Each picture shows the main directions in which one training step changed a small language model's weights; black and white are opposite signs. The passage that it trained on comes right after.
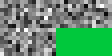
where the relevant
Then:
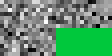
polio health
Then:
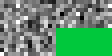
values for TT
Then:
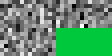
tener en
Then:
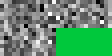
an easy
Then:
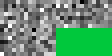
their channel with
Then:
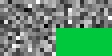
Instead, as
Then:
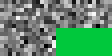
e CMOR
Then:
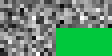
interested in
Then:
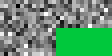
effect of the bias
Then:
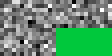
flows of an
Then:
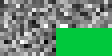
of global models where
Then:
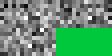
highly ionized
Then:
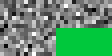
funciona como
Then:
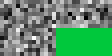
efficiency and accountability
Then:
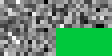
a result, the
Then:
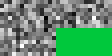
GW amplitude
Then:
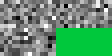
with other mechanisms
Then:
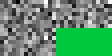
of LIOX
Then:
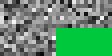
pessoas para
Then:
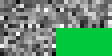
generalization in complex
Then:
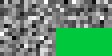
su estilo
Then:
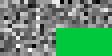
operation} The
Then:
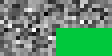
en section ; 2
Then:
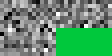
de ensino
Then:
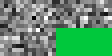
A presente pesquisa
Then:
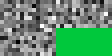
A preparação
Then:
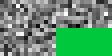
direction an area of
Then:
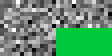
methods of regulating
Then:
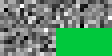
complicated form
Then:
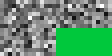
where $I$
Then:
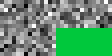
se refere à
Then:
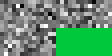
and predicts the
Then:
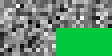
dependencies may not
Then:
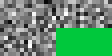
input code, its
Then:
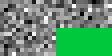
component. In the
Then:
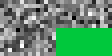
dem Thema
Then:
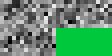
daun Kasar
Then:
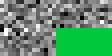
spatial scan.}
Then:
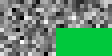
stilistik va
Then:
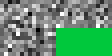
and ${\rm
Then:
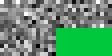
aan een
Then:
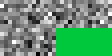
qilishga, hamda
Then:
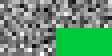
an intensive care
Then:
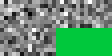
tax revenues
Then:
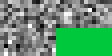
Davlat yer
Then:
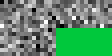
Magnetic field generated
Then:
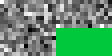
weak scalings for
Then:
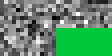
to give some new
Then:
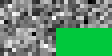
auf Basis von
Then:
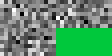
present result of the
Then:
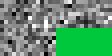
yang diatur dalam
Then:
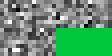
de compras
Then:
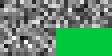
trabalho tem como
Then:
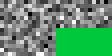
$\Delta \theta
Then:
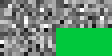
fully capture the dynamics
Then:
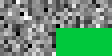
extension of
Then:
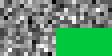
momentum constraints, are
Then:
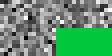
$\Lambda$, even
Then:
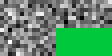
out to allow to
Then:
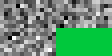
and accurate initial
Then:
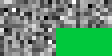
escolar e
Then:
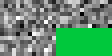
we focus on features
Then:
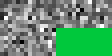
the cessation
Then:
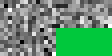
interesting objects, they
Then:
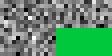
the latter expression could
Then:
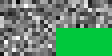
network is given as
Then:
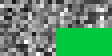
space dependent force
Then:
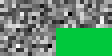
года такой
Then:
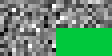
de integrar os
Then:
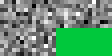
find a revised
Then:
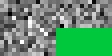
by broadening in
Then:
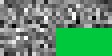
As in the disc
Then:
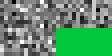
the ETH
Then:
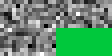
sample of classical Be
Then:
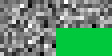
reasonable to choose
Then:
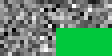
properties. Therefore we
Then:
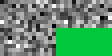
hand work beyond the
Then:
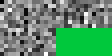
placement scheme according
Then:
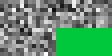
while it is
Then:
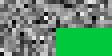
raw models are
